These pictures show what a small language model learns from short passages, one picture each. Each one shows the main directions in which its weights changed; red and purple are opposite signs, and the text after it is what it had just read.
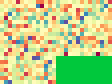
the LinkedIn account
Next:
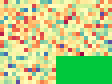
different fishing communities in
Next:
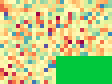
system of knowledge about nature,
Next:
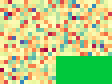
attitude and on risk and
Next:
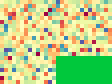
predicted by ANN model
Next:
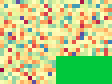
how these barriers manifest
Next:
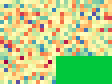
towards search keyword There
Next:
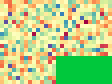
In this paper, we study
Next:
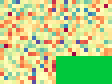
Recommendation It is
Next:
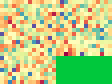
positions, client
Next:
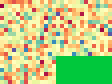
However, one should be
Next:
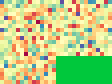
la comprensión de las
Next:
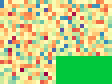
З часом модель
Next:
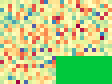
high quality water installed
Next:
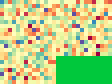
г. составляло
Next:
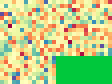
the primary socioeconomic activities
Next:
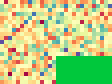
has increased, stayed
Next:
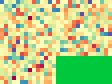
Month PEDR Plan
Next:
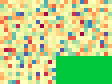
de técnicas que não
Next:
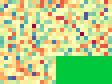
para manos si está
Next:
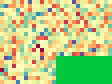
tenía acceso al
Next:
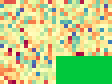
à UE, e
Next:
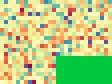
Aggregated perceptions
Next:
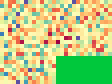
manually in tubes just
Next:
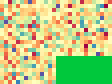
se desplaza entre
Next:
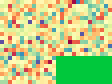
lăsăm pentru
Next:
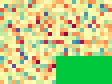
“Qurilish iqtisodiyoti
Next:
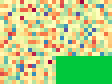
that the mean score for knowledge
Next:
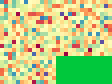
state of mind. Recent
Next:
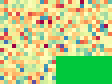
state of public health emergency
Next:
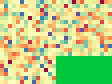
iqtisodiyot fanlari doktori (DSc),
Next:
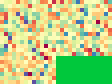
of efficiency with social activities.
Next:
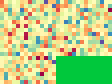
dipadukan dengan
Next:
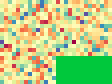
where the renewal
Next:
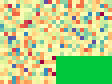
Your service in the
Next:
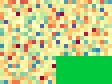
Accommodation on
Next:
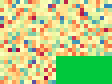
answers. On the
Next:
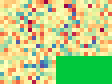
by internal flux linkage
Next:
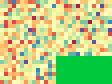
Bu, o'z
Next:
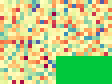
Sharq mamlakatlaridagi
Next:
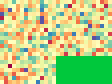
be stationary, and
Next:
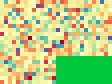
the requirement for all companies
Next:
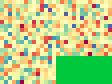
have an objective view of their
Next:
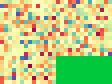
10: Bistable
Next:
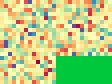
bilan tasvirlashga
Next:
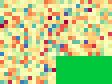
On the other hand, below
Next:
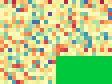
Kelapa dan
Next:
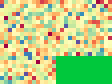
representación del paisaje
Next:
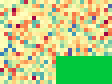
facilitate more accurate
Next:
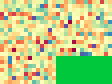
3 - النحو
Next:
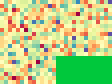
an'satliq penen
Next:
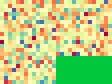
model the morphometric elements
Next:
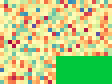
set of duplicates was
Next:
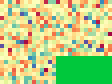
M. Wilson &
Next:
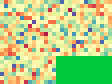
метою статті
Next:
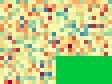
dataset, we have developed our
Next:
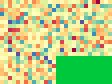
and recommends data collection for
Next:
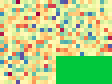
hence encoded in
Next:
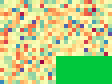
вскоре после
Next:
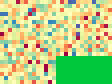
responses of unidirectional
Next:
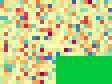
privados do país.
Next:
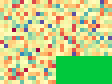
de um *locus
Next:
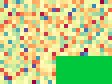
very correlated patterns within a
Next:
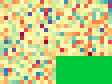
vez de cobrar
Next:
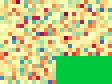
on the subsurface
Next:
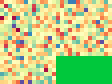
ms, respectively.
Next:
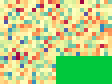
the object is extracted then
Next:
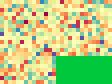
household diets, were
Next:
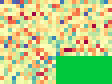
PMTP, axial
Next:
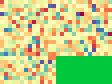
России [1,
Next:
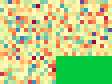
shoir jamiyatdan
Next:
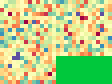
as a very good in current
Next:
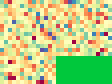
good mood. Or,
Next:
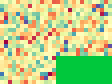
of the environmental problems associated with
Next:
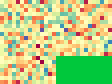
technologies is dealing with the variety
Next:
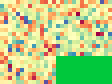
of privacy while implementing
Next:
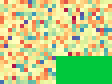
has been added for the
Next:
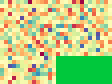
presented in Table 5.
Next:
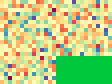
publications and IP
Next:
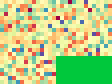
quantization, conduct
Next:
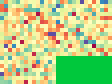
well equipped and knowledgeable
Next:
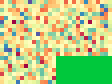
to better stratify patients
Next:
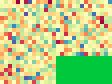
bo‘lib, inson
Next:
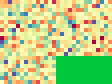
связь музыки
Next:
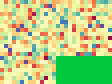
THE MODERN
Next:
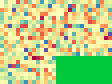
the screen, and
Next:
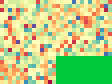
ma’naviyati mamlakat
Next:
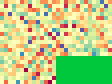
that are not 2π
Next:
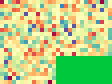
буғдой ва
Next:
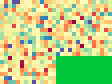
television show.
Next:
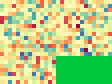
has found a wide application
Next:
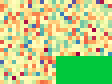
of analgesia was
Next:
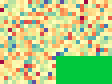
as a function of the distance
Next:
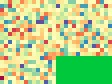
acceptor properties are
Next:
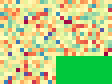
*Distribution and sharing
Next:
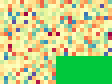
PD were not affected by
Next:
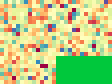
không theo
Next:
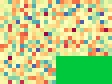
Knowledge on how to
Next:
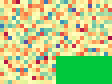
Journal Homepage:
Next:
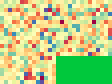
associate researchers. These
